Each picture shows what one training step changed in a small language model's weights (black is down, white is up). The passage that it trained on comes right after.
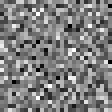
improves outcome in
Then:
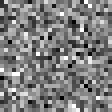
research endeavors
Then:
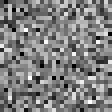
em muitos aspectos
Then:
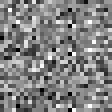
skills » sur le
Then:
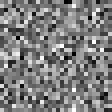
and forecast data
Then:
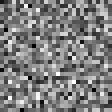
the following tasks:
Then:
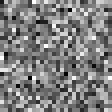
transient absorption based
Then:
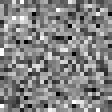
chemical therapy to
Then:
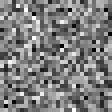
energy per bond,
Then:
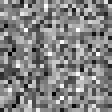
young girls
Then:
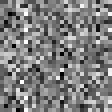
Gender Equality
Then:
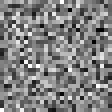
small groups to increase social
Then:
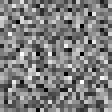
experiential spirit and
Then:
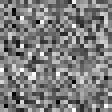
qator ishlar
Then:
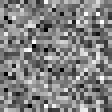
“amar é
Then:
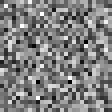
periodic processes:
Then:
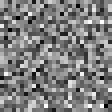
of research project funding assessment
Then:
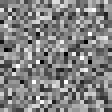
el tema principal
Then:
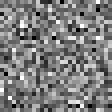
отдельно от
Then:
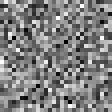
de uso extendido
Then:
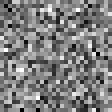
correm, as
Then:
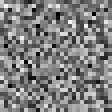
managed the analyses of
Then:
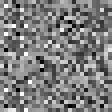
can lead to significant
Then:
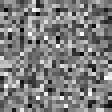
for logistics and
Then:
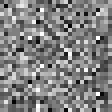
UU Drt.
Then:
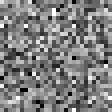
los trabajos
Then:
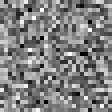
DOCTYPE ,
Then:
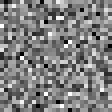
and the education industry for
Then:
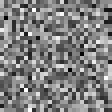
the virus with the
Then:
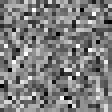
An optical slab
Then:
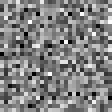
use of the internet to
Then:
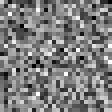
2. Fahim
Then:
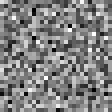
ítem 3 produce
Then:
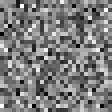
competitive stability.
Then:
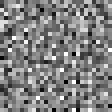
del sol, a
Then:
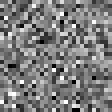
die Tendenzen zu
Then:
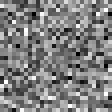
ўзига хос
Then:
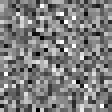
in *M.
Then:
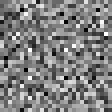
for Members and
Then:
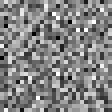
tienden a exhibir
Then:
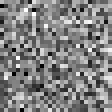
Process Sample group
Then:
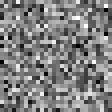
on photoionization
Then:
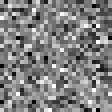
Samarran crisis
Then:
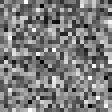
incluant des
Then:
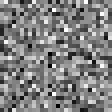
Bukhara State
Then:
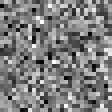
Republic-type states
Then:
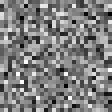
of acute nutritional
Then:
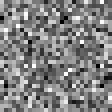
the previous x and y
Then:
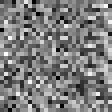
Name Alignment
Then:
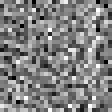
фосфора и
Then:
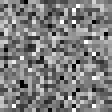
and Tseng
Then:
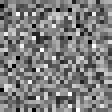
de distintas
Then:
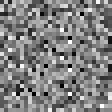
initial data for the
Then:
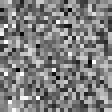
Individualität und
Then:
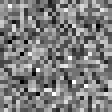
ICMS sobre a
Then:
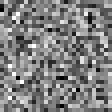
Association Between
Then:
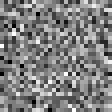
risk. The 2nd
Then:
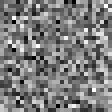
Locke 2004 Journal
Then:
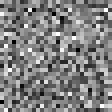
ng digital marketing
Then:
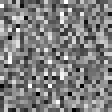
va san'at
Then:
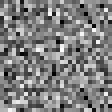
falling within
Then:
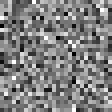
providing a scientific basis for
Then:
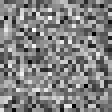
on campus.
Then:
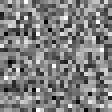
gathered from different
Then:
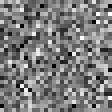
replicate the
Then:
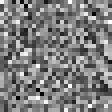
1. Given the
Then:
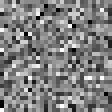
section the financial analysis is
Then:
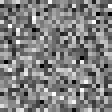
repaired foot
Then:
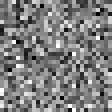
Each company participating
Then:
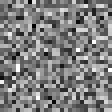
computational time referring
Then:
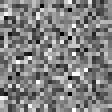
nature affective processes
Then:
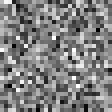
проблемам экологии
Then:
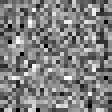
Regression Training phase
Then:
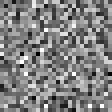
production systems. **A
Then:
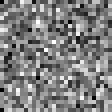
в течение
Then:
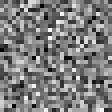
Россией и
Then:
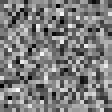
w ramach
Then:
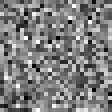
facing huge
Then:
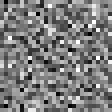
been presented and steps involved
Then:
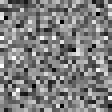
cloud cover (Figure
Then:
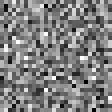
shocks' rates
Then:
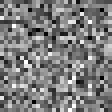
over the years transformed
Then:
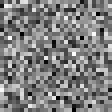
no accurate model used
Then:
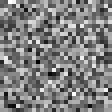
much of diffusion research
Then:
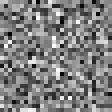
fell into five main
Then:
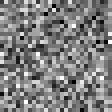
do objeto de pesquisa
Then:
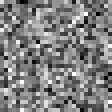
injury: a
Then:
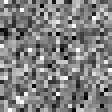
növ mineral
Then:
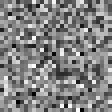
de cunho
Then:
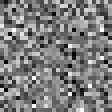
tashkil etish bilan bir
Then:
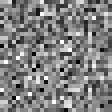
secondary schools in
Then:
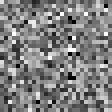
investigation we focus only
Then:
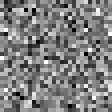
comparar a rota
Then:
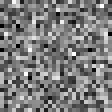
diretriz do
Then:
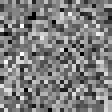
to the Visual
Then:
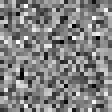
va kasbiy
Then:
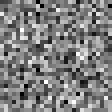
without impairing
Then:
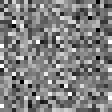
group showed significant difference compared
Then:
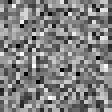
received funding from the European
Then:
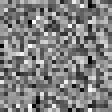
tarbiya nazariyasi va
